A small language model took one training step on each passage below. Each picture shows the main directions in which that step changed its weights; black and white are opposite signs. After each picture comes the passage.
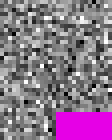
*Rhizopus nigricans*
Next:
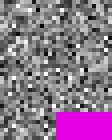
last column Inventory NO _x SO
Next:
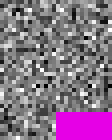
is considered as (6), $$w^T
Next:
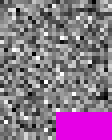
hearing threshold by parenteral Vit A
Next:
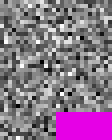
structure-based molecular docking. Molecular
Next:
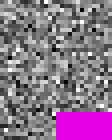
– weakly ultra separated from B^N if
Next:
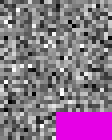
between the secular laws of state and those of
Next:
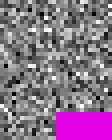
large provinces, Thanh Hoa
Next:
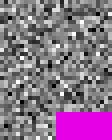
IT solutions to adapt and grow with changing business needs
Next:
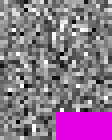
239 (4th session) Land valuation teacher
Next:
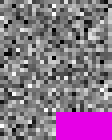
motivation and psychological well-being are positively affected, whereas
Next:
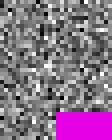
often include air pushing water, powered by
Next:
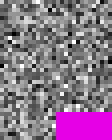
research recommends that suppliers are encouraged to
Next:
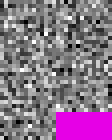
and features of both Web and desktop
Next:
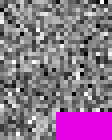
coccidiostats has led to a global
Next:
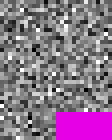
between all pairs of tree shapes with n tips
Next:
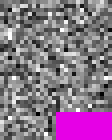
placing pliers Allows easier placement
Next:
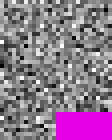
with the camera the incident power while observing a
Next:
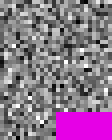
male and female college students, the urban and rural
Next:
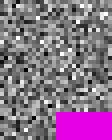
showed a higher degree of structural development than the
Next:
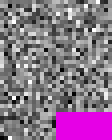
15 examples of first-person singular
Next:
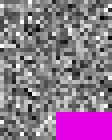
environmentally relevant concentrations of C. I. Reactive
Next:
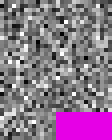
are dwindling. It is necessary to develop
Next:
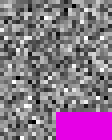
hire was the only factor that significantly impacted job
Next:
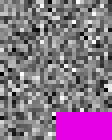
i.e., a reference for data-quality
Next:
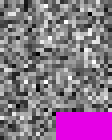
regular use by any scientific or medical authority. All
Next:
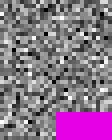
group but it is common in the elderly
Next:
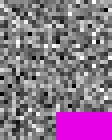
launched in April 2025 and circulated for five
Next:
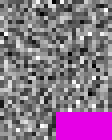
in 2014. Express though as well has once
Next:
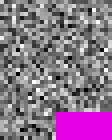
additional impedance reduces the magnitude of the fault
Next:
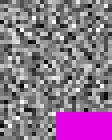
pavement for 7 consecutive days
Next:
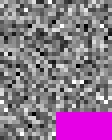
project LEARN (Longitudinal
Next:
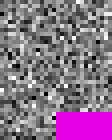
SLTP) between villages and cities, both
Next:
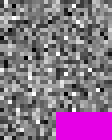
and post-treatment measurements were taken on the same
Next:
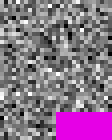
and usefulness of not edible occupational
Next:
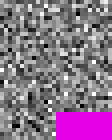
that Oyo, Lagos,
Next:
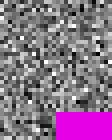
that motivation of teachers in Kibaha District
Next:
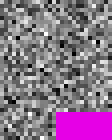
focus group discussion guide and data were thematically
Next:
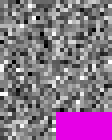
1.28. Table 4 (A): Computation
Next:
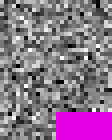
included two groups of social media actors (the first of
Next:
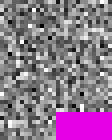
that we will need greater resources. Clean,
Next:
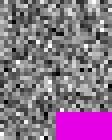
industrial era [1-2]. Recently,
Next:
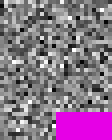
for scientists, managers, and policy makers to assess
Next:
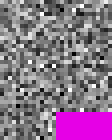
the paper, the main objective of the research is
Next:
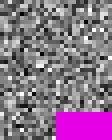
this paper. In the sense that, there is a
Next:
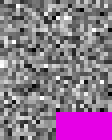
show that genetic factors play an important role in determining
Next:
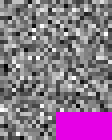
computing. Recommendations Based on the findings of
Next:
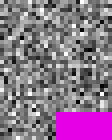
case, no effect on the crystallization results was observed
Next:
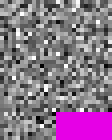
this work is to characterize the methodology,
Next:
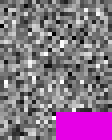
food or nutraceutical industries.*
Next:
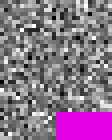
: Upper inner LO : Lower outer
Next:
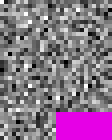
was improved by including weather station data (2010 to
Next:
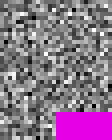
CONCLUSION Many studies have found that prisoners are more
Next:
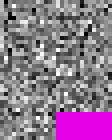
and Bezdek [13] and Yu
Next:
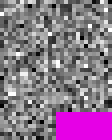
$\Sigma\Delta$ -Q, field programmable
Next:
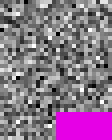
comprender su estructura química
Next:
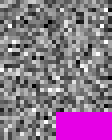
APPENDIX A In Eqn.
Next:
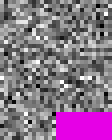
in any way during their childhood; physical
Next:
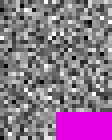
isolation such as not being able to spare time for
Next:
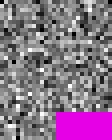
approach, the architecture is tested on an industrial setup,
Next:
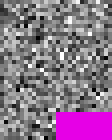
less than its AVE which proves the
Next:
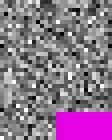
Diana Mesquita² ¹
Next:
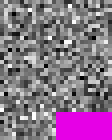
when found at higher concentrations, can cause toxic effects
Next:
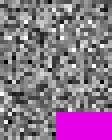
null coefficients. About Aryabhata
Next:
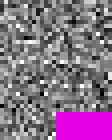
in turn, fosters innovation, productivity, and economic
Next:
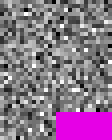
THE AD HOC COMMITTEE TO
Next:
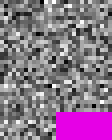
22 14.66 The personal profile of Self
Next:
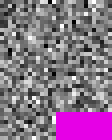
distinctively Italian stream of horror
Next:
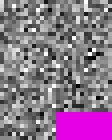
than in Group B & C. However, when
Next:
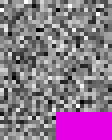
for the neuron/electrode
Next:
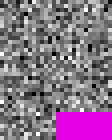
be found everywhere in literature. Mostkova points
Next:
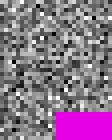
the outcome of citronellal transformation depends on
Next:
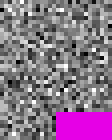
the European Union. 3. Conceptual Framework:
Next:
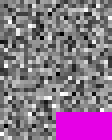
Uttar Pradesh Abstract A
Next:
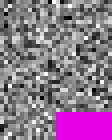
(or of a domain) and the knowledge of the
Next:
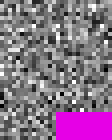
order to extract oil from bituminous
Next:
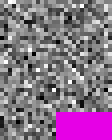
certificates; falsification of school records;
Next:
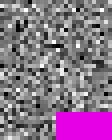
the carrier gas with 90 mL/min flow
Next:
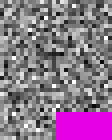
known. For example, all four lineages
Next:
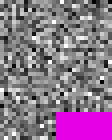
absent that bonds people to the social order and
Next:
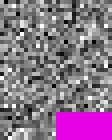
for all task distribution methods. Table 5 Average
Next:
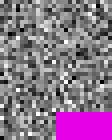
continuous improvement of processes and organization of production. For optimal
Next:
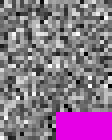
moderate risk and 2 to 4 times per year for high
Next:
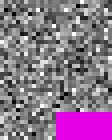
receptor compartment which diffused from tested
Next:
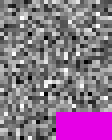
the ligands. This band indicates the presence of
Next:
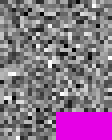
the various innovative programmes especially meant for the
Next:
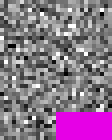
and the role that healthy soils can play in countering
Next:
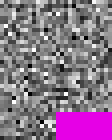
characterized by rupture of an intracranial
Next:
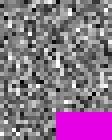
your lead time and team capacity, preparatory work will
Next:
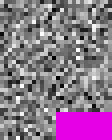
developing robust, air- and moisture-stable complexes
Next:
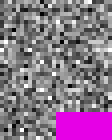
China Intane 10Gbit/s 500 km
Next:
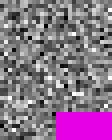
R_H , the loads modelled with a
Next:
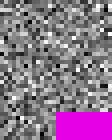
It was found that it was synthesized by
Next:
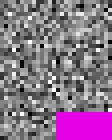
Nonetheless, this supposition requires further
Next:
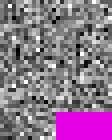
on research findings Figure 2. Dynamics of Commercial
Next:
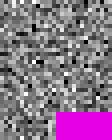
related data gathering. To shield the public health
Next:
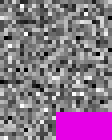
is in line with recent research examining how culture affects
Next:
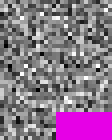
at which the polarisation potential and the internal resistance of
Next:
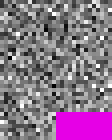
prior experience. Although, all design implications are derived from
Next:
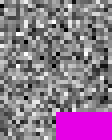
classification results for TF-IDF vector by
